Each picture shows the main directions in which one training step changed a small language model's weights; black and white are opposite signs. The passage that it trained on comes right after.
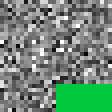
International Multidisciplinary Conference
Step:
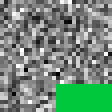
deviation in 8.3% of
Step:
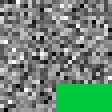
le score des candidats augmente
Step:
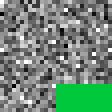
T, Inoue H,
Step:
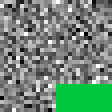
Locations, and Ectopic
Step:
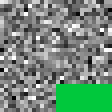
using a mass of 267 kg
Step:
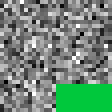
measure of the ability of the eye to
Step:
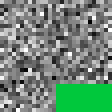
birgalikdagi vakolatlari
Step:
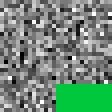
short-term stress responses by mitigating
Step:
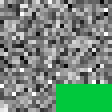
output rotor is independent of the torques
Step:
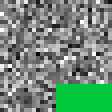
te worden beschouwd,
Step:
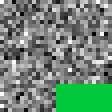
персонал, оборудование
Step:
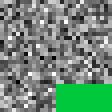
works against claims that this objective
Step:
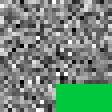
version 2006, the data library using
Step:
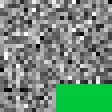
the campus building, as a
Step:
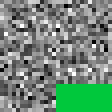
on radioactivity. Among the
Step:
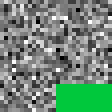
адабиётлар 1. Бобоев
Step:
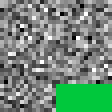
is created, trained and evaluated, and
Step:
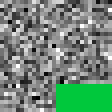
a system that works similarly to the above
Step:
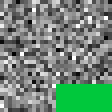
helped organizations to recognize the importance
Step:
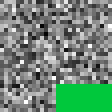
TIZIMIDA BANK
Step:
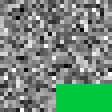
yang dihadapainya.
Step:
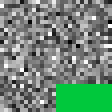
the high quality of raw milk in
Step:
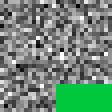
yo'naltirilgan eng muhim soha
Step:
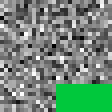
baqtriyaliklar kabi
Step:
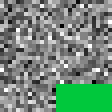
mount a plate on a peg,
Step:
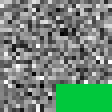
in Bangladesh's foreign policy,
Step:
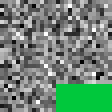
індивідуальному форматі
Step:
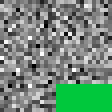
butun hayoti fayzli
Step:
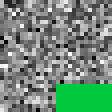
Through the comparison of results from three
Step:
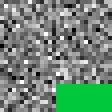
carbon nanotubes, or
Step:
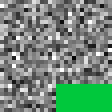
to the preferential formation of metal oxides
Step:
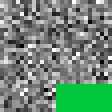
users, then the employees must be greater than
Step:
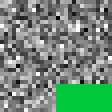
under the terms of the Creative
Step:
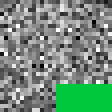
yer alan dokunsallık, el
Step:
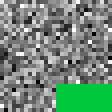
capacidad de hacer que los recursos
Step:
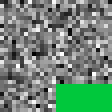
підтримки родин
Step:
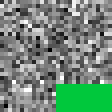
La questione della schiavitù
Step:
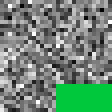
три этапа. На
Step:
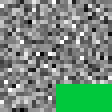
the importance and significance of the speech culture
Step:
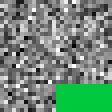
then 30 mins (MMSE30)
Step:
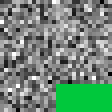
On ne remarque, à la
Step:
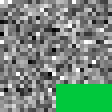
Amor en toda su dimensión y
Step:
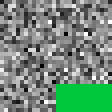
ки майл ба
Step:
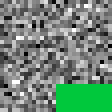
оптимізація, висотні
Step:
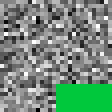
olinishini, sinov va
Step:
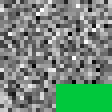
Housing Estate No of houses
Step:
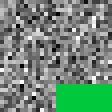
Baru Sekolah Dasar
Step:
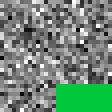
Dependent Variable: log
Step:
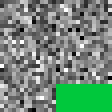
work, a specialized program called
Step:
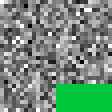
education is like a battlefield
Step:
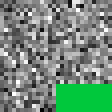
plánov manažmentu
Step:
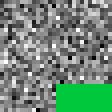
independent of the applied strain. Thus,
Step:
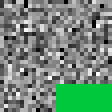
rassomlaridan Dasvant va
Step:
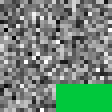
No debe ser abierta durante el
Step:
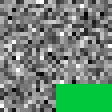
73 с епилепсия
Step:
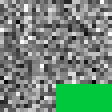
Selain pengulangan,
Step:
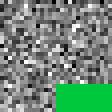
specifying the full URL to the identified
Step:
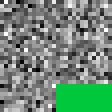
іншими блоками.
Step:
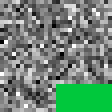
кўринишни ҳосил
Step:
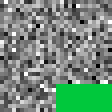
relațiilor dintre
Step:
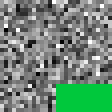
5 gün inkübe
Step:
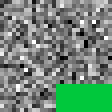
annotations. The project integrates these
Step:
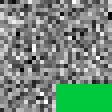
desta, da Lei nº
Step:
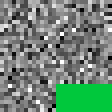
students who could not yet identify with an
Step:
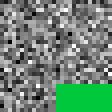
Estados, em *homos
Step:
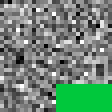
ҳуқуқ: дарслик.
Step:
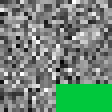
cocina CINAIC:
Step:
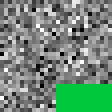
*Buchanania lanzan*
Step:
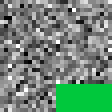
Саидова, МШ
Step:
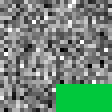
Journal (DOAJ)*.
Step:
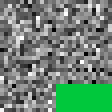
que incorporen la diversidad 391 de
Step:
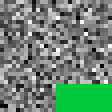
treatment for women suspected with issues
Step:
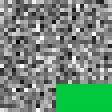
EOSC Co-Branding
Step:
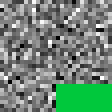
more contemporary wording for their
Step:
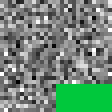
subjective scores are DMOS
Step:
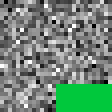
Abrevieri și acronime
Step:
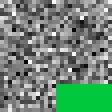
the Philippines and Thailand
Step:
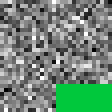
tekoucí vody nad
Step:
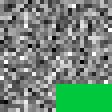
профиль безопасности.
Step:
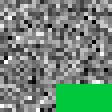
ommaviy axborot vositalaridan
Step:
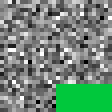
it. We want to consider users with
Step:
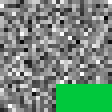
the statistical analyses; RG undertook
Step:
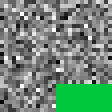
наиболее интенсивно
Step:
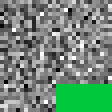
faol metodlarning tarbiyaviy samaradorligi
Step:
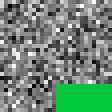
in atto da Lisicyn per
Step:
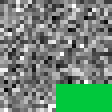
(10%). There was a significant
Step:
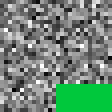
on the west or east side of
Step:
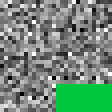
las siguientes actividades de
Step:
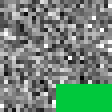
without a mask. The system can
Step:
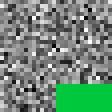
and rely on improvisation to meet the
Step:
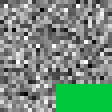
pode agir, minimizando a
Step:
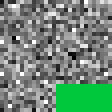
fruit plant belonging to the
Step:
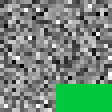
and commercial, are available for their
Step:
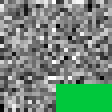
applying them to the full set of
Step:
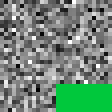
principle can be used preferably for products
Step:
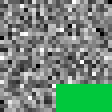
scurge de la începerea
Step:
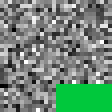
masculine inclination to domination,
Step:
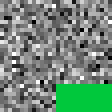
модели ревматоидного
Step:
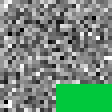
Ushbu jarrohlik
